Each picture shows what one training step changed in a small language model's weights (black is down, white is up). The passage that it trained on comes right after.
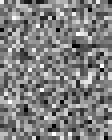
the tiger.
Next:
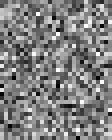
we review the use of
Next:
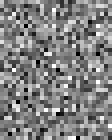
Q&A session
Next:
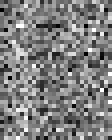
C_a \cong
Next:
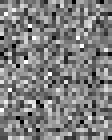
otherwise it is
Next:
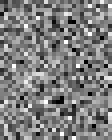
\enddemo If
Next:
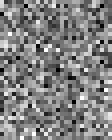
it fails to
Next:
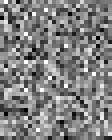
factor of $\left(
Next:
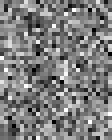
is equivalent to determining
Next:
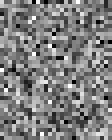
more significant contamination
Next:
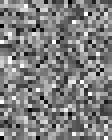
theory of finite dimensional
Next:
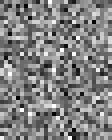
survive. A
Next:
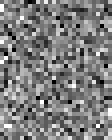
to long-term
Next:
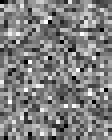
write the solution
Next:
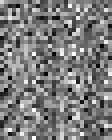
CrOBr is
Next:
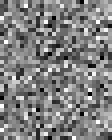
\geq 1$ and for
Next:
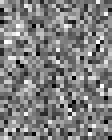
of X . An
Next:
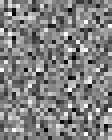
keeping in
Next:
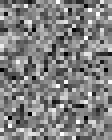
$\lambda_{+}$ found
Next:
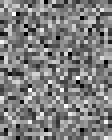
total regulation and the
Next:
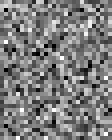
paper is organized as
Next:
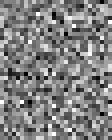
the following analysis, we
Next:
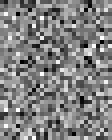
as well as its social
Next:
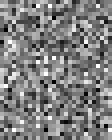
not any distance in
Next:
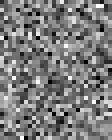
and psychological
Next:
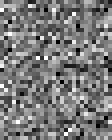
DFG Cluster
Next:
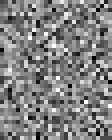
is extensive, so
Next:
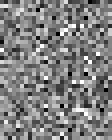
Fourier transform
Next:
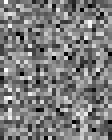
example, one of them is
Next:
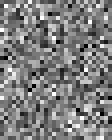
real distance of those two
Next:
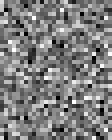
are chemically
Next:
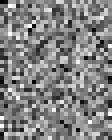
will be needed to obtain
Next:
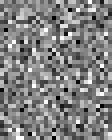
the government
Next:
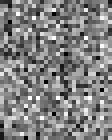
with the upgrade of
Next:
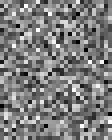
fast model solution times
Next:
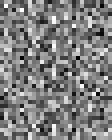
study. Conclusion:
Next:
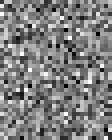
the phase transition to
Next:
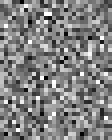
the exchange field
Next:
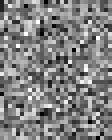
that \bi \item the
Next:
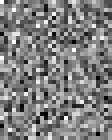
robot arms
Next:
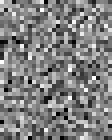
method that can operate under
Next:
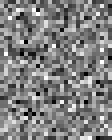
$R \mono
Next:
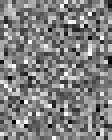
the related error
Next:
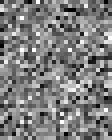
filter was developed
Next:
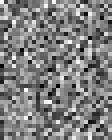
brings us back
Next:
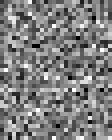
award, as required
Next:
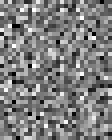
few Lewis
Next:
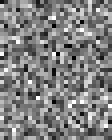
other words we argue
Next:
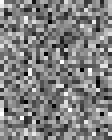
with the explicit terms
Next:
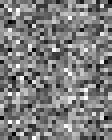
LT LL RT
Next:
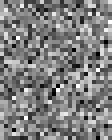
set takes us to
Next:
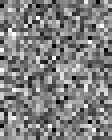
for this star (see
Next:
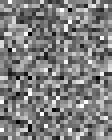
however, the following
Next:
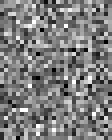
case one might take
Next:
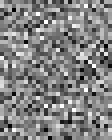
has analysed in
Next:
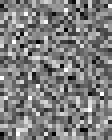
the cohomology class
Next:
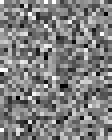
polar modes, then
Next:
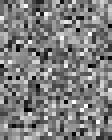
\in K \text{
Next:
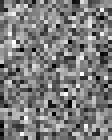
point of view
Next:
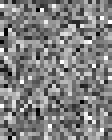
The possibility for the
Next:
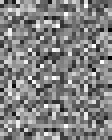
BP and RP
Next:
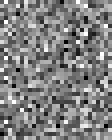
into cameras
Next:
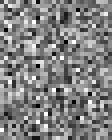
derived the parametric
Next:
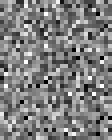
j \leqslant
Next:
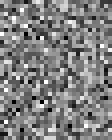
The card file
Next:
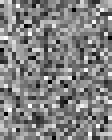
between 4.9 T and
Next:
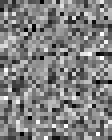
$f$ be a
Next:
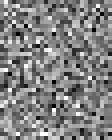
main feature is a
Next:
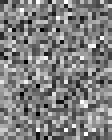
be fixed. We define
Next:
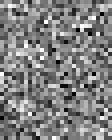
can substantially
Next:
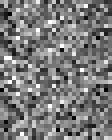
3DXRD data
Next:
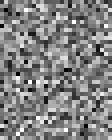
professional training
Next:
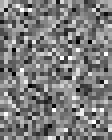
development projects
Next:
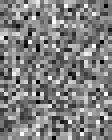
modern laptop and
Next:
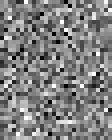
be slightly
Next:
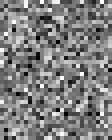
Roughly, the
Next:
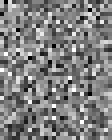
for both the structural and
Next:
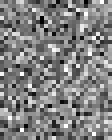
study, reported that
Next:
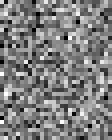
doping level, this
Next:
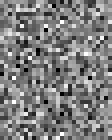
who live in and
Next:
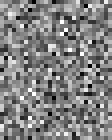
for the deflected
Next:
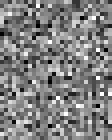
defined by the relation
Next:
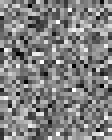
management. Yet
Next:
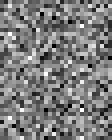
\end{align*} where
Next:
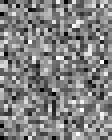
the combinatorics of these
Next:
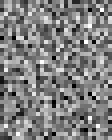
the coordination of
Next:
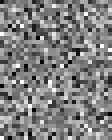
The hyperparameter values
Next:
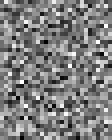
adolescents to
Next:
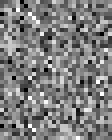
the band-center.
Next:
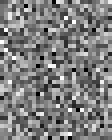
African and
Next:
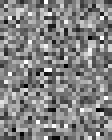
the field $V$
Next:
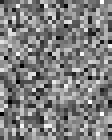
and Knowledge
